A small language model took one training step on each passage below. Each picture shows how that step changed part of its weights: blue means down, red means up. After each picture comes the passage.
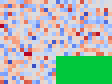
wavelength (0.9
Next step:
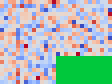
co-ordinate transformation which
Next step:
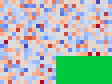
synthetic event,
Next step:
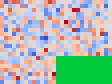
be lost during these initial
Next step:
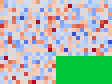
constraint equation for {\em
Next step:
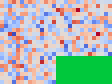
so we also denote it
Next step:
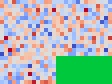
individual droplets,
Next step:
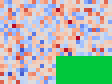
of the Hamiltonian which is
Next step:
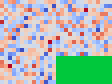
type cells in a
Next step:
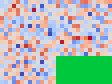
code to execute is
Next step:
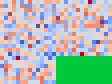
standard of rest and the
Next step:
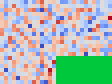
in $z$-direction
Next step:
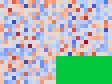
not consider that social
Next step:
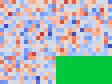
as they do not cover
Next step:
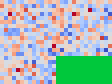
the calculated $\Gamma$ in
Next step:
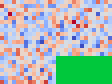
the GB. In both
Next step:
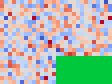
a simulated sequence of
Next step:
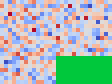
the power of $\epsilon$,
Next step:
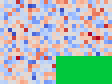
and resulting ash are at
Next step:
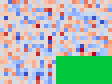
\langle (X -
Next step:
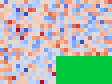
sequence alignment problem, where
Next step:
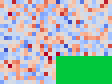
it is not zero. The
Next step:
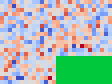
at both ends directly to
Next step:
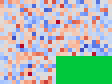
generated 1000 profiles,
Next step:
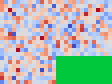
mass from the condition that the
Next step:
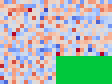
is a function of pulse
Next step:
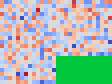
Here we initiate our
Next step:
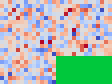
is defined by shot noise
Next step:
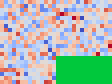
located at $R <
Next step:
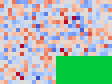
any minimum-cost
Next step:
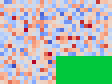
This work is supported by
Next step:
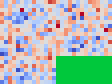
terms: \beqn
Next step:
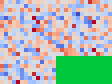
{NoStop}% \bibitem
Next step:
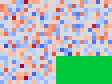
g(\mathbf x)
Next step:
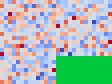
the telescope. This
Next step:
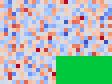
of each $\pm {\bf
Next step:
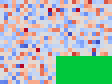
(ReLU). The
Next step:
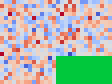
the spin is not a good
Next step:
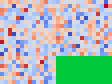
[0]{}% \providecommand
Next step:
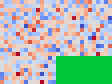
These type of measurements are used
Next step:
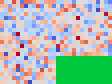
jets with threshold of
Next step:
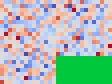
to calculate the network's behavior
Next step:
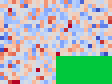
assume equal decay rates of
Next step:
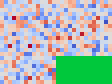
While limitations in
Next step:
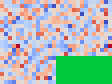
to achieve such coherent
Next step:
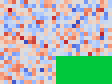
first is because the crystals
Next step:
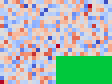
have found that both, the
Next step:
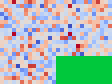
pitch and instrument
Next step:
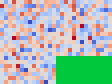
fast motions depends on
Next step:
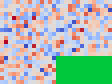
Context Aggregation
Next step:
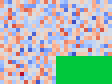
of the pre-factor
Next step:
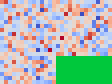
isotope measurements by
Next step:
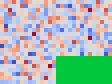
assume that $c$
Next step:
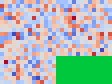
Brackett series were
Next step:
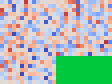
most speckle imaging
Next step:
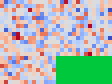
That is, the energy
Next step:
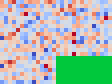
saturates the theoretical
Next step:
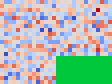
The known exact results on the
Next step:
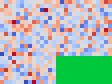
beginning my
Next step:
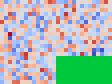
case, the test statistic
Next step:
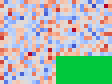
correct result for the two point
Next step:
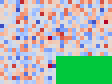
will (gradually)
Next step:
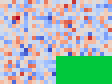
0$ and then $\partial
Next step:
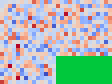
the background (as, for
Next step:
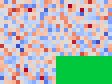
is the principal value of
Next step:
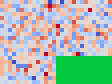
group. Motivated
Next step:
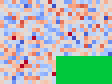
Normalized intensity and
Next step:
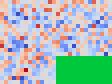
\bea \phi=
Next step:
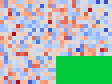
graphs that are {\em
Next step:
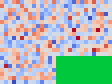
in magnitude but opposite
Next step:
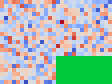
reduces the number of possible
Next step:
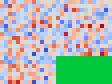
example three, instead of
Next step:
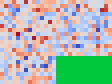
, \end{equation}
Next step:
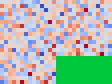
curve generation Fig. 2.
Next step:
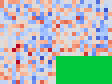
DM particles in the star
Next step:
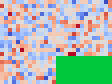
the details of cosmic
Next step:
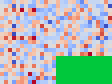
$U$ is positive,
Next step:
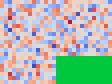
of the file.
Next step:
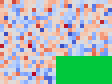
\subsection{The perturbation
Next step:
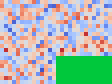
to the mass of the
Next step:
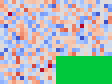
as the auxiliary
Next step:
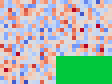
of our proposed method is
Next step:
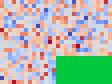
instead of the enhancement
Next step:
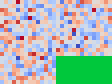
represent mean and SD for
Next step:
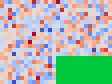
of object detections that
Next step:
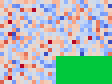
$E$ versus
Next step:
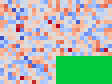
limiting point for large N
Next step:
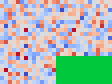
near-field mapping
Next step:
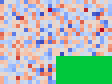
through the Ministry
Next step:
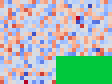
of the phases from the different
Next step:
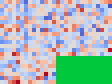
verify the possibility of
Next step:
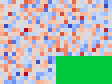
shows that the time to reach
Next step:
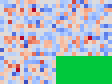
and $y$ components are
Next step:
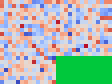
two-component dust
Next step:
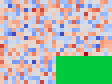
from the mean salient
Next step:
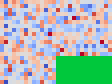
determine the dependence of $\epsilon
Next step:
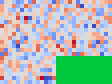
exterminate the
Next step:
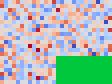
in a strongly coupled field theory
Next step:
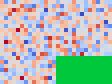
is achieved under the constraints
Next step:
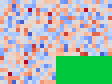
The process repeats
